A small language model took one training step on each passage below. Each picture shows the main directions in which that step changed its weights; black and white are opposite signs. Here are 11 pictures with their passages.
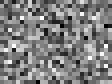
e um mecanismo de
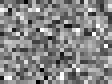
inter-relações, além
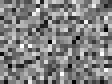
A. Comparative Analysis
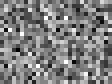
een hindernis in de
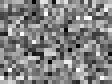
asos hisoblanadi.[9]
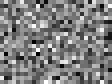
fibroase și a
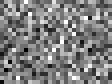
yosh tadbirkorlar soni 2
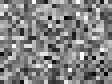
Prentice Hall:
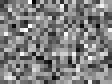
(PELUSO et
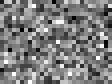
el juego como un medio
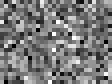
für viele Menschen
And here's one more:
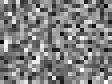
а гамма-матрицы
